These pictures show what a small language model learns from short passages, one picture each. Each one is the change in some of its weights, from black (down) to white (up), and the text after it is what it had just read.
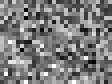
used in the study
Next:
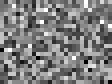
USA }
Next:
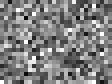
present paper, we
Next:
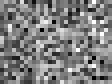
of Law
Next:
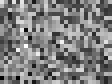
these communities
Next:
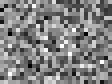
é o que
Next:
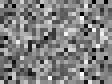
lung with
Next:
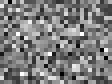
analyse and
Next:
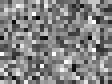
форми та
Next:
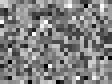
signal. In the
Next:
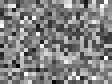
in order to be
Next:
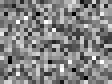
salom va
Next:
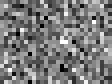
\nonumber \\
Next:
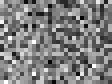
influence on the
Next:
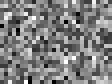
here; then the
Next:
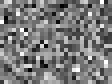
at different times with
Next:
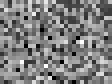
етап –
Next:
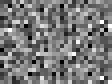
The main task
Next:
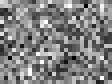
In the growth
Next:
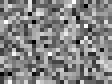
As Double
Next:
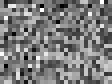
attention with
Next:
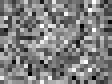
Was ist
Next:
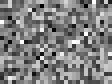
SM backgrounds
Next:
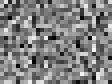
Coefficient of
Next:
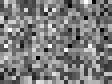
And our
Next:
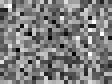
as feature the
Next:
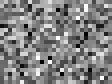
dat het
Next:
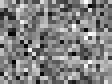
the largest possible
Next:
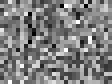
ensure that the
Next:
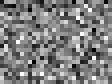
holes and
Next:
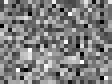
analyzes a
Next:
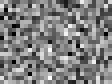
input image is
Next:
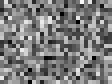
it is found
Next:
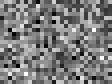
to be added
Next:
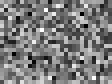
width of the
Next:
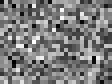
present study uses
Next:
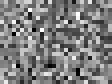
not far from
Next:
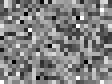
de produtos
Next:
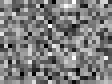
classificar as
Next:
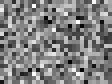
confidence interval
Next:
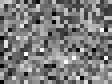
to understand its
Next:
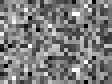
Also in
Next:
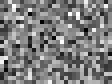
Gaussian white
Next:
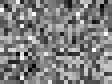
\newblock in:
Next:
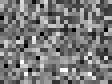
that can be
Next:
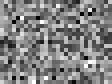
the shock
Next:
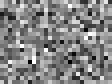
the replacement
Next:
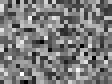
water on the
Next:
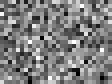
µ parameter and
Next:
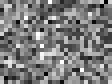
and service
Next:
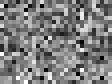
controller for
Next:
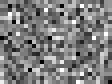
va aqli
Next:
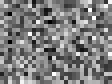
preceded by
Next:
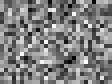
alan bir
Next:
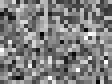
the same time we
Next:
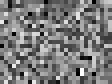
is found to be
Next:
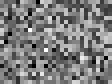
yield and
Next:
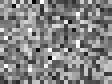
not there –
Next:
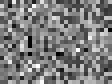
gas. The effect
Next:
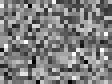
cellular and
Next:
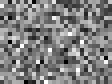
short exposure
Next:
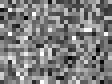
effect, the information
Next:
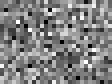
by deleting
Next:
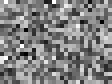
new school on
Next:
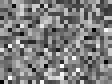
is rejected
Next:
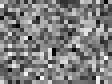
mean path,
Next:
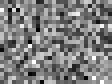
Hal ini
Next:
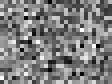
performed in the
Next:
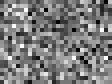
hard to do
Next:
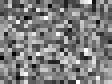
panel} showing
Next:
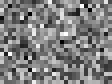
ciddi bir
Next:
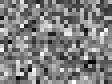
in the present
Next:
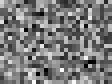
on the construction
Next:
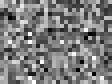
the analytically derived
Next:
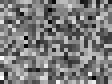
used as the
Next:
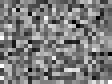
Total of
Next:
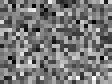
to focus on an
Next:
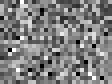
only be treated
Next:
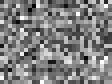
in the short and
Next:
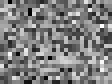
of Highway
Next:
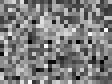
of the highly
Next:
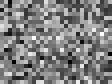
et al.
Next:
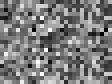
and positive associations
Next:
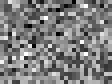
early warning
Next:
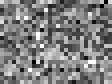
and the object
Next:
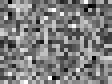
the study is,
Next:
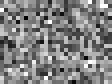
the occurrence
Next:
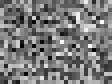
described by a general
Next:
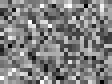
In general, in
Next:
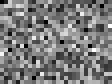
by etching the
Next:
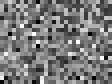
to the numerical value
